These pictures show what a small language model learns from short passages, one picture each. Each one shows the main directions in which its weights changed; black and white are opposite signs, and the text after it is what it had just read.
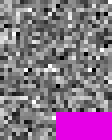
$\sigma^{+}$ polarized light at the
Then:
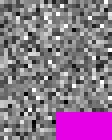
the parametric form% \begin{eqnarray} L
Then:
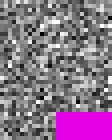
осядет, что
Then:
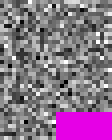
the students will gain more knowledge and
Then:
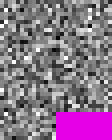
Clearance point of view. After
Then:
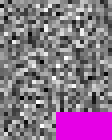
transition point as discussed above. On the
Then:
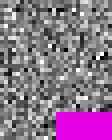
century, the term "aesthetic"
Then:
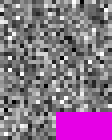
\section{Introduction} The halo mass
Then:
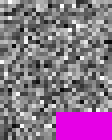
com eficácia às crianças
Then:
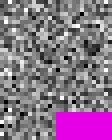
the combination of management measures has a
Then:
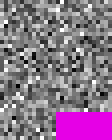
\langle O,\opvec\rangle
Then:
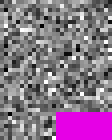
on the issue under discussion, form the
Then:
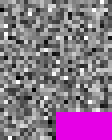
posterior chamber intraocular lens
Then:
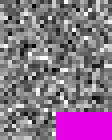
am satisfied with my online
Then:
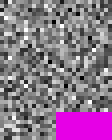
\institution{GESIS --
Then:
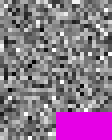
Assessment (LCA) in the
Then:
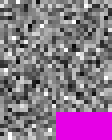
as e.g. dictionaries,
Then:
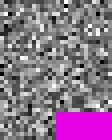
lagged open-close
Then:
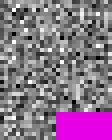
propriety software. 4 Results
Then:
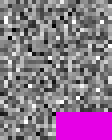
ranks – both native volunteers
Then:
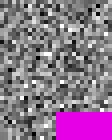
Wissenschaftlern für eine
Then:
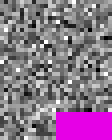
parias, igual que el Cid en
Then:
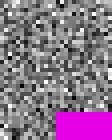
two image by subtract the output image
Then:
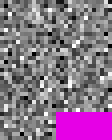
the outline of the eye is found using the
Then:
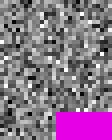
emotional attachment and
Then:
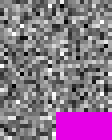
la Tampere din octombrie
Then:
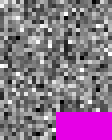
249 Quziev Ravshan
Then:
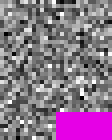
delay and cancellation. We therefore
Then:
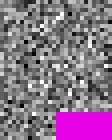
and the transmitted symbols in the
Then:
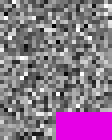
salbiy ta‘sir
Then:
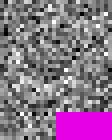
\vec{x})$, where
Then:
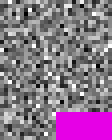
konkrētam likuma
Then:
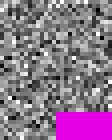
$\frac{\partial f}{\partial x_{eff}}
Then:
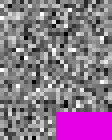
metal state, are shown in Figure 3. The
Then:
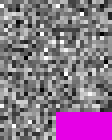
the NASA course content. We
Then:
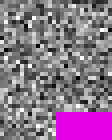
os resultados e discute-os com as
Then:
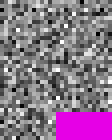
$f=g=0$, is given again by
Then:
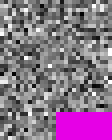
repository a comprehensive
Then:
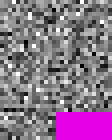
form a class by themselves, have not
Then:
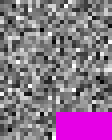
as $U.$ In fact, since
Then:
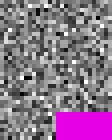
logisch bij elkaar
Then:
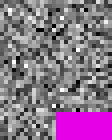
o‘tkaziladi. Bu
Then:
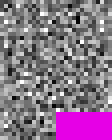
is the 4f-hole level and $U$
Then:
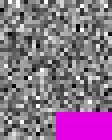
\hline \end{tabular} \caption{
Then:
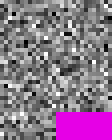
systematically investigated. The validity
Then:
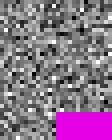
Индивидуал ва
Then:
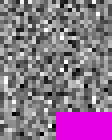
donating electrons that further stabilize
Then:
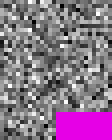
incidence of inguinodynia
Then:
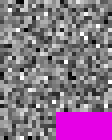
ekani ishonarli
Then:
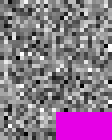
chloride (I) in presence of
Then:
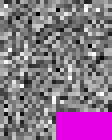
including single nucleotide
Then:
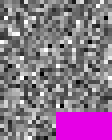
tizimga ega bo'lmagan)
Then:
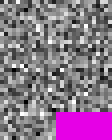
The treatment also resulted in marked
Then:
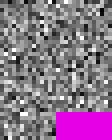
brightness of our targets. Since the
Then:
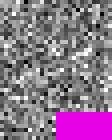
so'z san'ati ekanligi
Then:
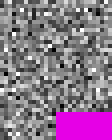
erishishni sekinlashtirishi
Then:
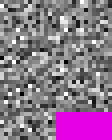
fields. For any such a set,
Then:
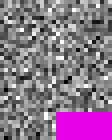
inhibition from that of SYK
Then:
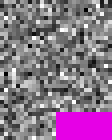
o SARS-CoV-2 possa
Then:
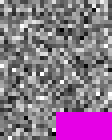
public health authority tasks.
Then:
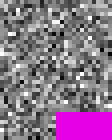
Sam about itself or Sam could tell
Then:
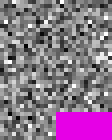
partnered with Faculty from
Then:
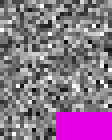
understandably so, for this
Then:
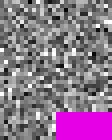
белки, ресурсы,
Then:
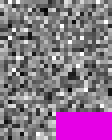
in the conservative case. For lighter
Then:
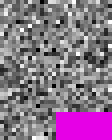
oshirish variantlarini tanlash
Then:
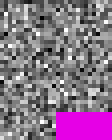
trabajo ideológico de
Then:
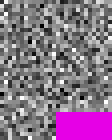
of bipolar techniques, one of the
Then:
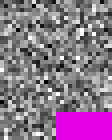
influenced by both individual capacity
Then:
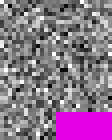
ítems con siete
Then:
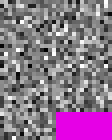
$N$ of molecules in the
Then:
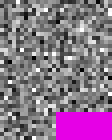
regularization can be successfully implemented
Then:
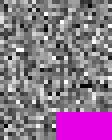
uncertainty is another area of
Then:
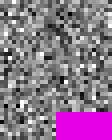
allows the tester to sample new
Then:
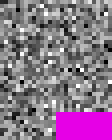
summary, to understand the
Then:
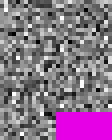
that our petroleum resources are
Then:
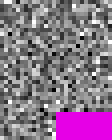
of time-resolved x-ray studies
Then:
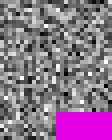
tasdiqlangan bo‘lib,
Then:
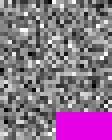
to any simple function of the phase of the complex
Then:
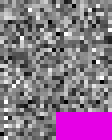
intervención aceptaba la
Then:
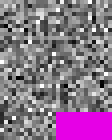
hostel are financial savings over
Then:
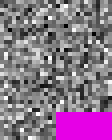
for which it will include a dedicated
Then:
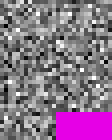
are proper site selections, authorizations,
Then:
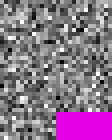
United Kingdom demonstrated again
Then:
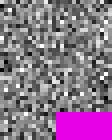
de tamaño regular. Figura
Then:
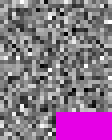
for the needs of advocacy for
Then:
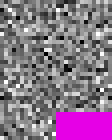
open wedge HTO in medial
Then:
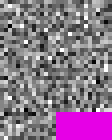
a language should also include a way
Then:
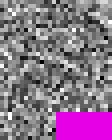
ongoing popularity of the
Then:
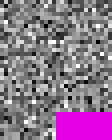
strange sector we simulate the unitary
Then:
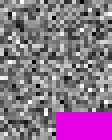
advocates in their own
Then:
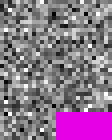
from war, while others came out from
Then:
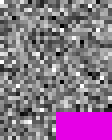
granivorous foragers. A second
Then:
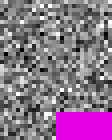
парафовеа сверху
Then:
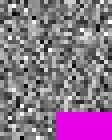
barium titanate based disordered
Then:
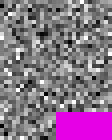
thinking_face 🥳
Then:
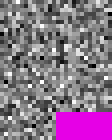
the government, election commission
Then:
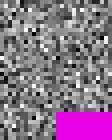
by varying the readout pulse
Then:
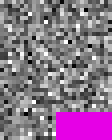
utiliza para socavar la
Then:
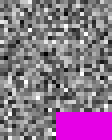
magnitude and are usually associated
